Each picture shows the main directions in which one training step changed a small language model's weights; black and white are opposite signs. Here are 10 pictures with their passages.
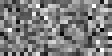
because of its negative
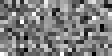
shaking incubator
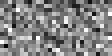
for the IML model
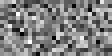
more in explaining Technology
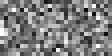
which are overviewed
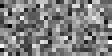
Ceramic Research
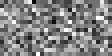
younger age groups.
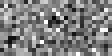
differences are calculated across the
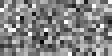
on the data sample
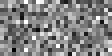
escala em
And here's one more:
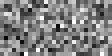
of calcium
